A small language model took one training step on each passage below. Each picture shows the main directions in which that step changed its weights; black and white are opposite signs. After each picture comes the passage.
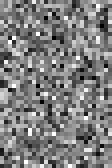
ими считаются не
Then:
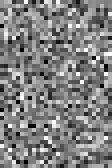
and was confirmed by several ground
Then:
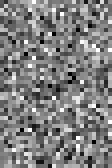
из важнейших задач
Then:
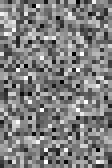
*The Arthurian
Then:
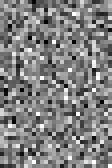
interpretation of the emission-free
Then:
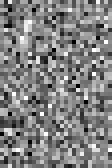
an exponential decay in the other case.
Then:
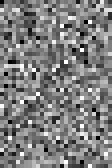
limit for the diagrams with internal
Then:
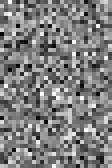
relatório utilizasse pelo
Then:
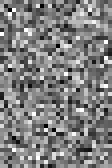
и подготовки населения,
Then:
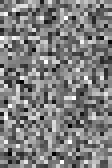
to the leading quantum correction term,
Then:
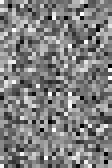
require actual clinical evidence to
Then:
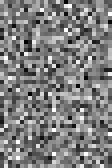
IoT qurilmalari
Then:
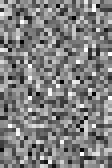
low- and high-frequency
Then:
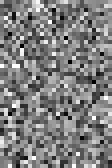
chunki marketing ularga
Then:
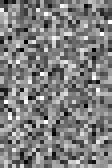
only about position reconstruction and not about
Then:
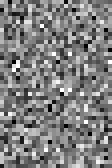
movilizan a una persona
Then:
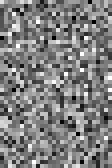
drone în operațiuni mai
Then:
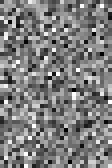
for computation. These approaches offer
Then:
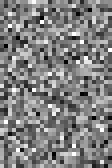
of view, one explanation for
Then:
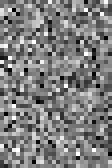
для навчання школярів
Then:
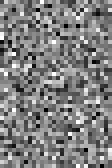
cas pour ceux inscrits en
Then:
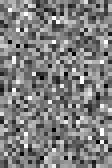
ng: Una, dapat po
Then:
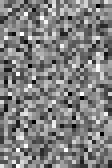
energy, $V_{\rm
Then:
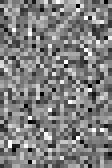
utilizado para aprimorar a
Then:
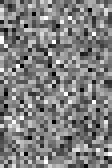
$R_2$ generator must
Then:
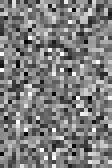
Culture, Sports, Science
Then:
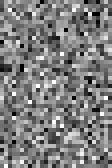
так і недоліки.
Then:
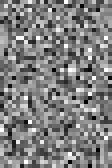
su archivamiento. Entre los
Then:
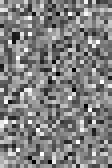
the final-final collinear
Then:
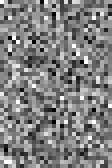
прогнозувати їх
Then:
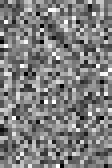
cafeína, esta
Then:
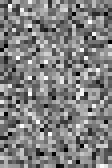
ideal jamiyatni
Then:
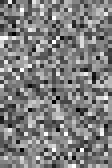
the smoothing length scale. They
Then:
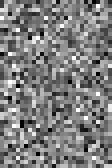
Rector of the Samarkand
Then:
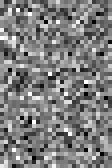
Olwin dan Wales
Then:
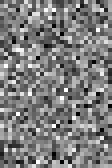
of the entire iEBE calculation
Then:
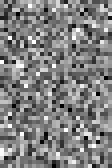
факторів. Для виконання
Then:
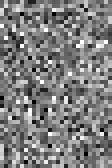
Respublikasida kichik
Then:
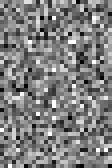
film coated on the top surface
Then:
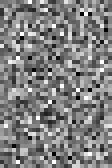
8 korporátních
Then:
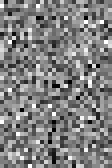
» a pour fonction de
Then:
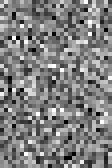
анализе уровней
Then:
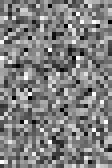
linear inductances denoted
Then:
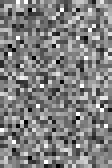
egg-laying females
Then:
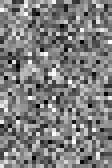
Fisioter Kinesol 2007
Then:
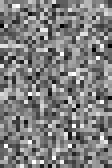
time, do not fall in
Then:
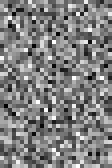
de estas tecnologías en el
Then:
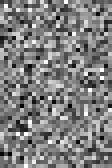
how a gauge non-invariant
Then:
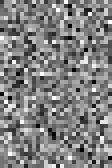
as pilots for the model because
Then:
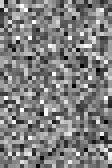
participants favored it because it not
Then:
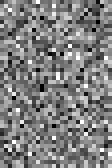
– важное условие
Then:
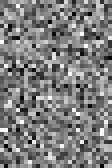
uzmanı altı
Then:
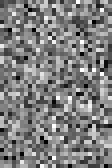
de "Muñecas
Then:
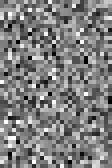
of the enhanced unidirectional
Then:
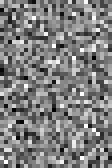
superconducting two-body
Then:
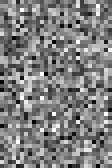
and increasing $\phi_L$ to
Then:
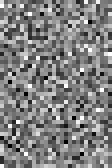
disc and planet undergo
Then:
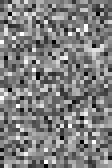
Qon bosimi oshishining
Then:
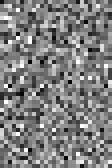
initial value. This run can be compared
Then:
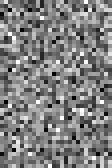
профессионального развития, то
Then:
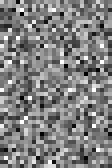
of its application and increase the reliability
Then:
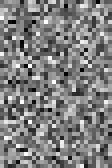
article considers the problems of the
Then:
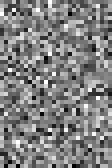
are discussed in \S6. These
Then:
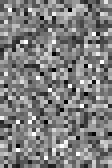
вплив) своєї
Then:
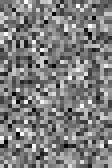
Барча сўз ва
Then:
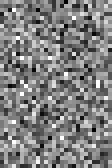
ва ўзига хос
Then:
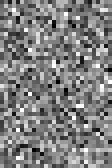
3’te DYK
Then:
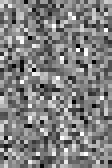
Identität. 2010 wurde diese
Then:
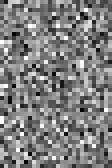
cette phase. C'est pour
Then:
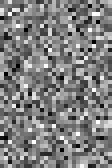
hududni qisman
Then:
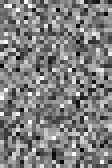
der Straten, {\sl
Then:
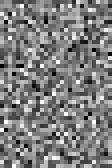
похилого віку з
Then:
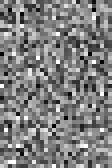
dependence of the zero-field
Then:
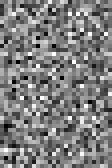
events on the device, such as
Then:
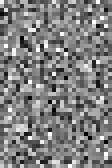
For each software version we see a
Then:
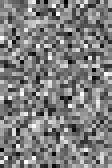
V. cuerpo salao?
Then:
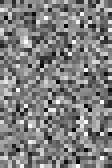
10 events for zeroth order
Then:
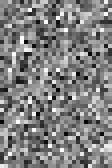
markten), die fungeert als
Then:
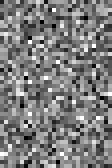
continuous- and positive-valued
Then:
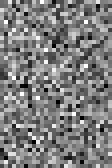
produktiemethoden om
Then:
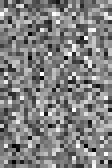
професійних захворювань,
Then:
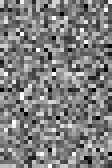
and tracing over qubits
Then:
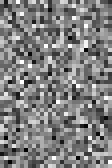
I'd like to follow-up
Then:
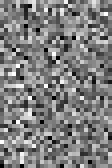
representative of a Skyrmion
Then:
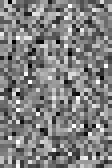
هر ماده دیگری
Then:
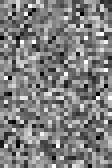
{Babbush}, \citenamefont
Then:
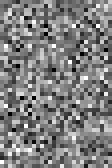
keng tatbiq qilishning
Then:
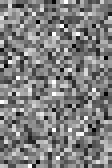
зиддиятларни ўз
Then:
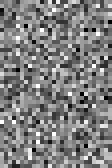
by analyzing key design knobs in
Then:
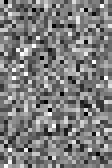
el tiempo y el
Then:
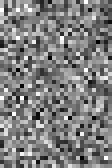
ijtimoiy tengsizlik
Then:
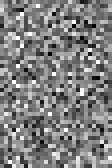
between ``direct electroweak
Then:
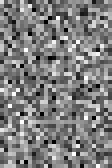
mimetic matter rapidly decrease
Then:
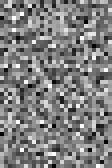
namiqtirish ushun
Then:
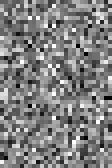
América - Dussel,
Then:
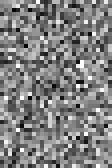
and, finally, we transform this
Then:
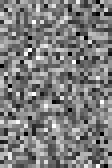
(braces in Eq.
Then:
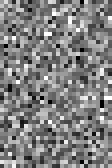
todos os meios de transporte
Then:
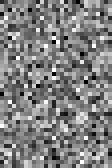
спускается в
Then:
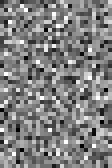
premikanje mobilnih
